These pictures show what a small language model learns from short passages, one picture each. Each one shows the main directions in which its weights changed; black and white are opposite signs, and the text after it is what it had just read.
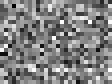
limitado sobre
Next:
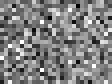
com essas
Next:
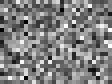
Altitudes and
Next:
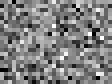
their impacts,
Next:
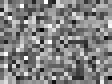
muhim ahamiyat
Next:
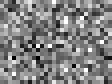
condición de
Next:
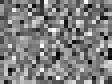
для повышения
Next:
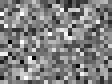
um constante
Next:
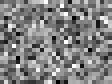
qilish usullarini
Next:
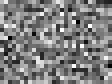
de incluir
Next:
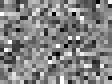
grains for
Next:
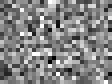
родина —
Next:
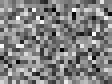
explicada pela
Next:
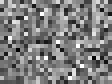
the payment
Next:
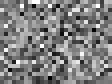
tiga hal yang
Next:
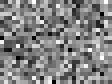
y estructura
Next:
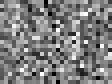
au plus tard
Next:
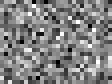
en werken,
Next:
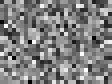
fuente de
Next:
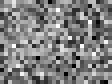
ponto de
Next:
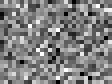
структур зі
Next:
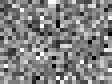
роль во
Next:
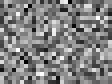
En effet,
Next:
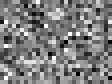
gli individui
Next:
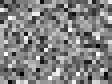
diet and
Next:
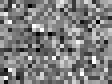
kann oder
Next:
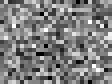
un explorador
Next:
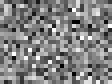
chiqarish uchun
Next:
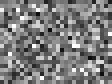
sempre é
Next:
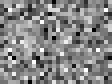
práticas de
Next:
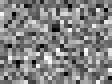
и способы их
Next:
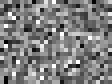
va Sharqiy
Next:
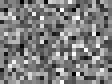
under the
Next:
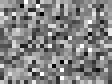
aparición de
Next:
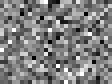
быть такой
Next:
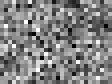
berish unda
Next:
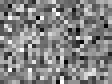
bagi para
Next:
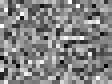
ma'lum bir
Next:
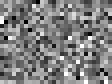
inicial. Se
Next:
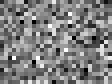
considerable de
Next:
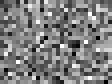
dan positif
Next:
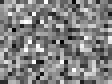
para estudantes
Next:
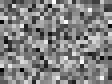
el Barrio
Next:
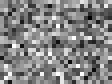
garantir que
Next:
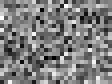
y privaciones
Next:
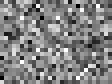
que haja
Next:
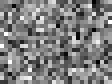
pois tem a
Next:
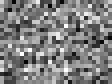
un principiu
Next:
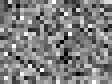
ilmiy asoslangan
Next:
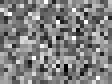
из этой
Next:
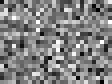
and zurna.
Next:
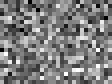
eran la una
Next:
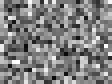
în format
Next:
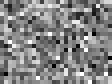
do conhecimento
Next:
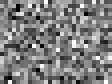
semua produk
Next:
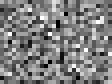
ст.: їх
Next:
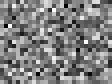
actuel dans
